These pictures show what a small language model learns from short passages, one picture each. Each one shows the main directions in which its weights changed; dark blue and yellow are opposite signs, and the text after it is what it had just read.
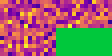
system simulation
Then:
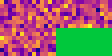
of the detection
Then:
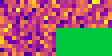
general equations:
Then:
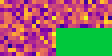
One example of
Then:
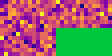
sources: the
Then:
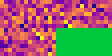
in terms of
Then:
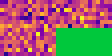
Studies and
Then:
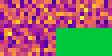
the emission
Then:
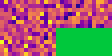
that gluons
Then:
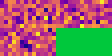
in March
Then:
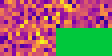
in school
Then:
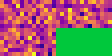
the countries
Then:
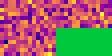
positive was
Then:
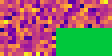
by applying
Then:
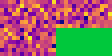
further calculations are
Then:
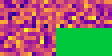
that the data
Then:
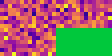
and evaluation of
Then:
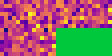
list of
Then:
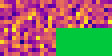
star is due to
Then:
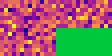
frequencies that
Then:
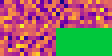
of technology and
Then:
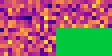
University in partial
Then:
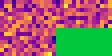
high mean score
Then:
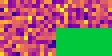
carried out
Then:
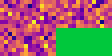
whole we
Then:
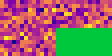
outlined in
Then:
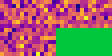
the intensity of
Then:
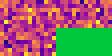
media, and
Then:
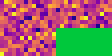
$n$ large
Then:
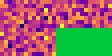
in front
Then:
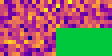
of the recording
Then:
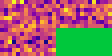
for exploring
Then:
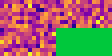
or distance,
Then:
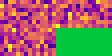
been done to
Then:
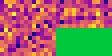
where $\Delta
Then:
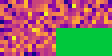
a seawater
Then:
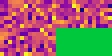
online ML
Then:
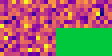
data lessons to
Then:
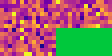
“How would
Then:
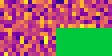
The corresponding bound state
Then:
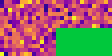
expression data of
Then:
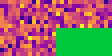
our device
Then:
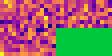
more than two
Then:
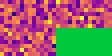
almost all
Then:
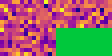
be accessed
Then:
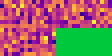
the layers
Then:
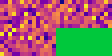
to solve different
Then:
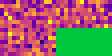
here is similar
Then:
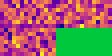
the target
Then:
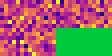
importance of
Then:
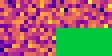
a function of
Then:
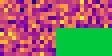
you are
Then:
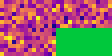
among individuals
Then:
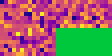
The single phase
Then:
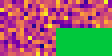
There is
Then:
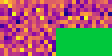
depends on the
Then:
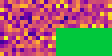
black curve
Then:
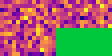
life is
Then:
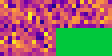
the student in
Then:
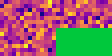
statistics expected
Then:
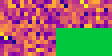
the model. This
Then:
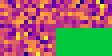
a variety of
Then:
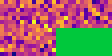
their remarkable
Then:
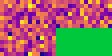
others. These
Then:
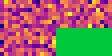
where the radial
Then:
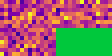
observed, the control
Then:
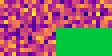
and thus
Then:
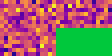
can collect the
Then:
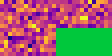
Riedel et
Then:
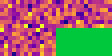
system. The
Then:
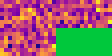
was performed with
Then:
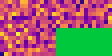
shown that the limit
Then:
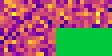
$T$ at
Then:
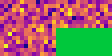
we concluded
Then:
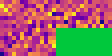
user consumed
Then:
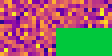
failed to
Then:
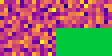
function. For
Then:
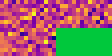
molecule to
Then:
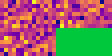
low photon
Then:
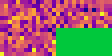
needs to be
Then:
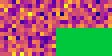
events can be
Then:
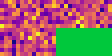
a digital
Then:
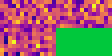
the symmetry is
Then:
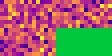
for studies of
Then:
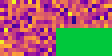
integration of
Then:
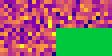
it is reported
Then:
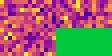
with decreasing
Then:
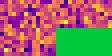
to explain the
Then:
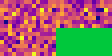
as the basic
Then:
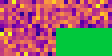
magnetic field
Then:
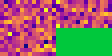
are not part of
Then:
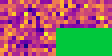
to understand the
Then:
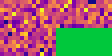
as low power density
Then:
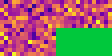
we then calculate
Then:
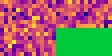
Note that in
